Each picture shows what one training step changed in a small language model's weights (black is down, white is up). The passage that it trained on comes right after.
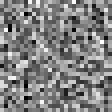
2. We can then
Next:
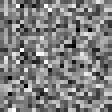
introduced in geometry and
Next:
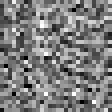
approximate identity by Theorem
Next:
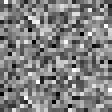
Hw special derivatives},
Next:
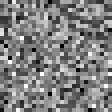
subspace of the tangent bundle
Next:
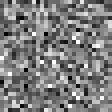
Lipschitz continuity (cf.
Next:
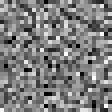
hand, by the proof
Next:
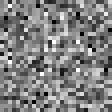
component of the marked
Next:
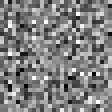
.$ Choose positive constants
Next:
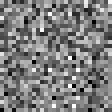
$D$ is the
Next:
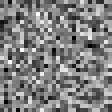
polynomial of~$x$.
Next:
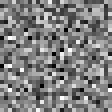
a positive solution of the
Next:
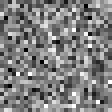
parabolic-hyperbolic type
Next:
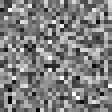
is a continuous function that
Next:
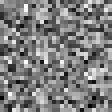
enable one to deduce bounds
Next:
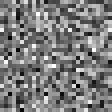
place within the set of
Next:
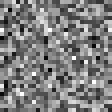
can be chosen so that
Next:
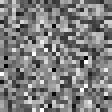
now consider $S$
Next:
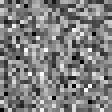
then $M$ cannot
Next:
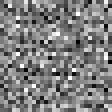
donné par une
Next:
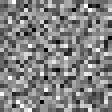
the trade-off
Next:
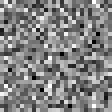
of persistent
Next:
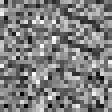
which is presently outside
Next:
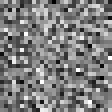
equivalent to a mean variance
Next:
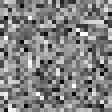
cospans provide a
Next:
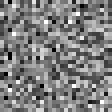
Coxeter matrix of
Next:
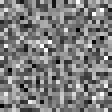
such that {\rm
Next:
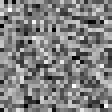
below, which is analogous
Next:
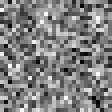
from first principles the
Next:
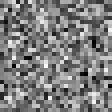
can be guaranteed by
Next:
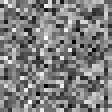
of a line segment by
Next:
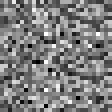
initial data in finite
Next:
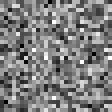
while the associated pencil
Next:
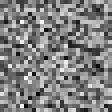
is constant, we may
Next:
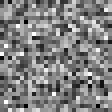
traversing link
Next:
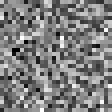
such a curve (under
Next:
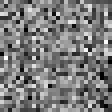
ADMM due to
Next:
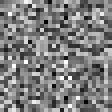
we do not know if
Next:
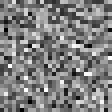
we write a function to
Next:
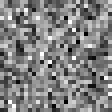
\cP$, we choose
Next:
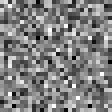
of the hyperbola
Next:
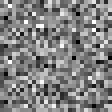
speeds of the
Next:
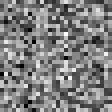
we show that an approximate
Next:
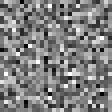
{\rm for \
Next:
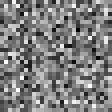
in reliable computations,
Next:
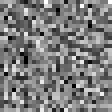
to the conformal analogue of
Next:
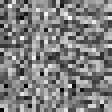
increased at least
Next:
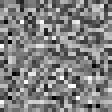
is non-zero
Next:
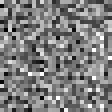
that the cone is minimal
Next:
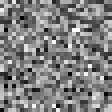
from which we get
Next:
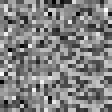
star shaped). This
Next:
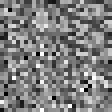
show that $A$
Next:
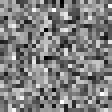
hospital, depending
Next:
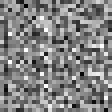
are those of length
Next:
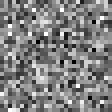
resulting in outage of
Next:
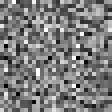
the fiber dimension equals the
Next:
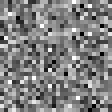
0$, this holds if
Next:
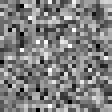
step size) Compute
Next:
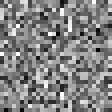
redundant constraint
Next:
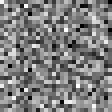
in fact, if
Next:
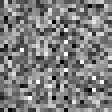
tensorization of our spectral
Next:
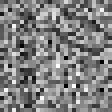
proved as follows, still
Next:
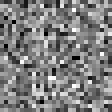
direct sum).} \bigskip
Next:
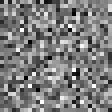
occurence analysis of
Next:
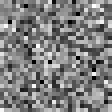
the open sets. The
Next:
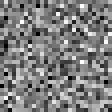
Folkman number
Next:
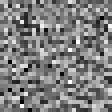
[CG] as
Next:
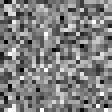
Multiplying by some integer
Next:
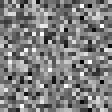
lower bounds, this together
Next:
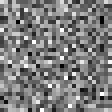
Donsker and
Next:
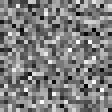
exists no inclusion relationship between
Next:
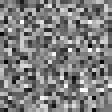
is finite (it would
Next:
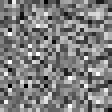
transform of second-order
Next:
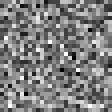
cover time is exponentially
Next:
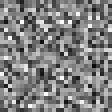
is closed under taking
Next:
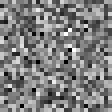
a permutation $\alpha$
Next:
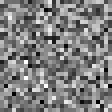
be a decomposition into irreducible
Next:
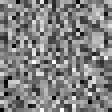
or $q$
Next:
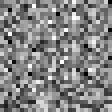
canards occur
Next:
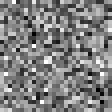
the space of stable
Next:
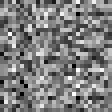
features of almost classical
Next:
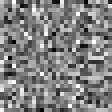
equal to 3.5
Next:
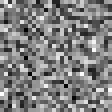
of bounded linear operators from
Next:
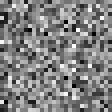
Gamma function can
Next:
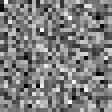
$ by similarity transformation
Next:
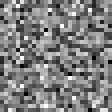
and achieve optimal results in
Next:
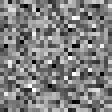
diameters does not
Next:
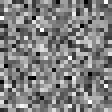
$i$ are pairwise
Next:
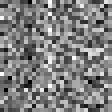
a long commutative diagram
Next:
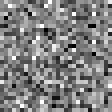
the method`s general
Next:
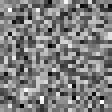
To evaluate $\intinf
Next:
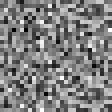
is the result of
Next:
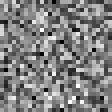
have nonnegative diagonal entries.
